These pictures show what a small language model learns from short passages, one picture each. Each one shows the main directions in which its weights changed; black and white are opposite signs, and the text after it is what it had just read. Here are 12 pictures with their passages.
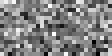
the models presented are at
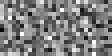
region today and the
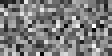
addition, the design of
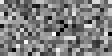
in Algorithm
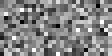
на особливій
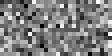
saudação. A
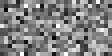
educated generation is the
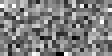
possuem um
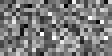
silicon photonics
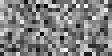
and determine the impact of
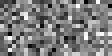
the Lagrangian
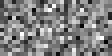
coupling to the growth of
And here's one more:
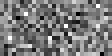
rivojlantirishga katta
